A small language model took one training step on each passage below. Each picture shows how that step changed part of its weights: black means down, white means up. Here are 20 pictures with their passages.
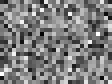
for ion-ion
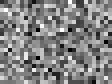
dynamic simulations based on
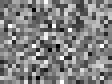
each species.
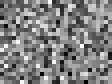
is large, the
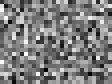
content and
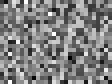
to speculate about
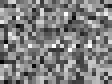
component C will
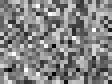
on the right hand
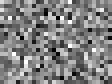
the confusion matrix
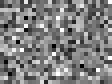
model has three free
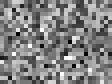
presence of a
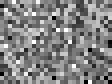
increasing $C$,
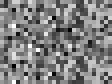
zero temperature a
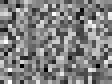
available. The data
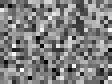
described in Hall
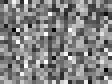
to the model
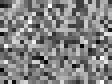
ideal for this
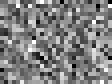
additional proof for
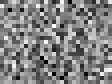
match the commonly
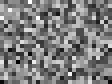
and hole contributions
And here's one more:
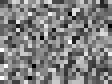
of the superconducting
